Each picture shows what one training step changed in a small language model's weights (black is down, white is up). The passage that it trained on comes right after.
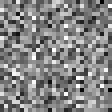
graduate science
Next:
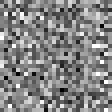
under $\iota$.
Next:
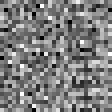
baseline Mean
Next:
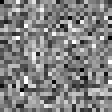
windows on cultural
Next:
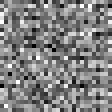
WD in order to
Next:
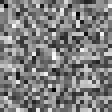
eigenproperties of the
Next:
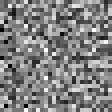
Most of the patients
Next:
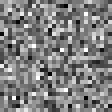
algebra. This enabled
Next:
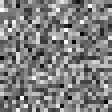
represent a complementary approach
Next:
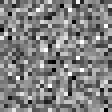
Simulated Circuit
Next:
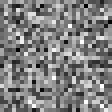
is performed. We
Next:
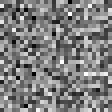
of the 2D problem
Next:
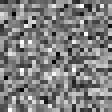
mice per group).
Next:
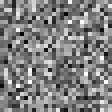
be harvested and
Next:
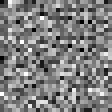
flow rate. The errors
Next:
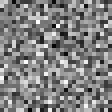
transformed in the
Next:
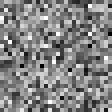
in the development of modern
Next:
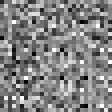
$M$. This is
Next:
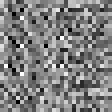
\forall w \in
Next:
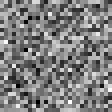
of UAc
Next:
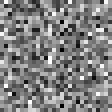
the Hopf Lemma, for
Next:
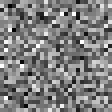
two forms of presentation:
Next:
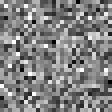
eigenvector with eigenvalue
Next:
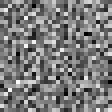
filter mean divided by square
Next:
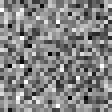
known results about the theory
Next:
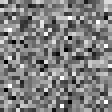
haematoma in
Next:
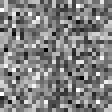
such expansions in
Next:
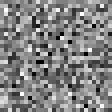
\downarrow ! \\
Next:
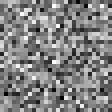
the development of sustainable
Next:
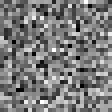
timeliness is
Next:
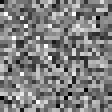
inequality for sums of
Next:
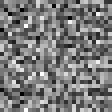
organic waste
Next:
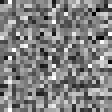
is non-trivial by
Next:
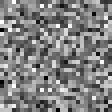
obtained by constraining the
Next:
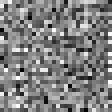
They closely stimulate
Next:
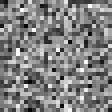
increases the proportion of
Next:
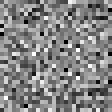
of the viscosity
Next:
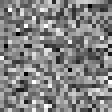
various countries. The reason
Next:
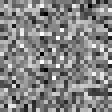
$2$ edges from
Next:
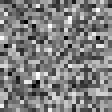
formula for probabilities of
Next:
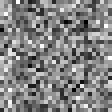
but also to transfer the
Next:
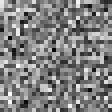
provide valuable information to
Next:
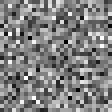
that the transition phase was
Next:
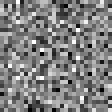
point out that the
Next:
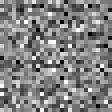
a hazardous
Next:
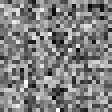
The recurring theme
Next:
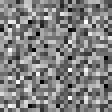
by solving the equation
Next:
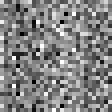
carrying a factor 4
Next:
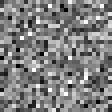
above formula we get after
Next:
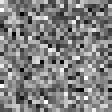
intersections of collections
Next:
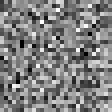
e-government adoption
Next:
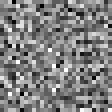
bio-active substances
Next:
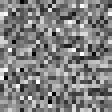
Research Fellow in
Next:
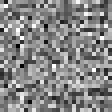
positive integer not larger than
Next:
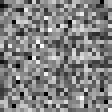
their satisfaction and trust',
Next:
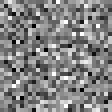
Females =
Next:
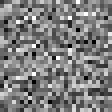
Basel Convention which
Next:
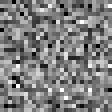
as offensive TS
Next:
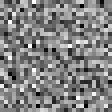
infiltrative and
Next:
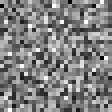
is appropriate, testing freedom
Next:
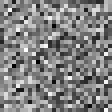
localized, whereas
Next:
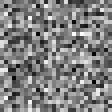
Fabian, and
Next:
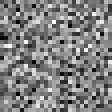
neutron form
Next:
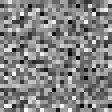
technicians. Given
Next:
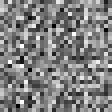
the following result about subspace
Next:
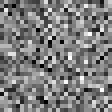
training includes: Research for
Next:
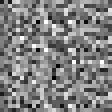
Science TCS Thematic
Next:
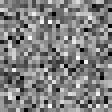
scalar contrast $x$,
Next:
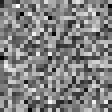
coincidence of the
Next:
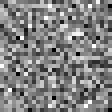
$\PP'$ and the
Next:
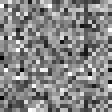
to stimulate individual
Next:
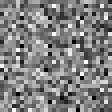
barcode region among
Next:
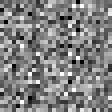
Ghz, each
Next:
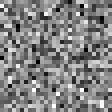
by $i:
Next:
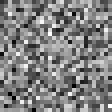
the solution can be
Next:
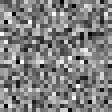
point $z$ of
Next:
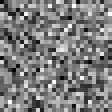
HP1 was the
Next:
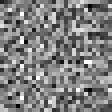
lattice stabilization¹¹.
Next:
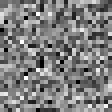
other questions in geometric group
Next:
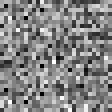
to the development of
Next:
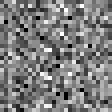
→ ABM
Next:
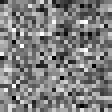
$G$ is a
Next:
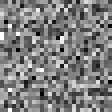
temperature; this result was
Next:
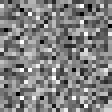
percent probability level.
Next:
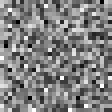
now whether, just as
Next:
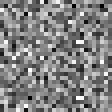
Mathematics and Computer
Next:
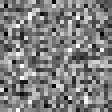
showing that the system subject
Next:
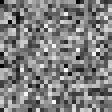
the oracle
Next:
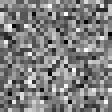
facing Islam and
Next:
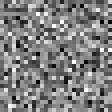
$b$, denoted by
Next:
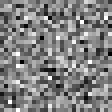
multiple components taking the value
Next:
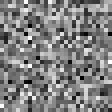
the previous studies studied the
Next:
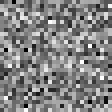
characteristic of $X$.
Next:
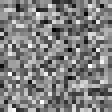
but the teacher (and
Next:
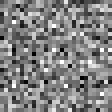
$J$. This is
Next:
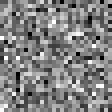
$\La$ is not
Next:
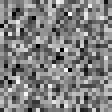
the condition that the error
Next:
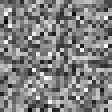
formulation of the law of
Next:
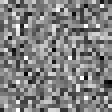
provide information about the
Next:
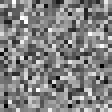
the genus 0 initial values
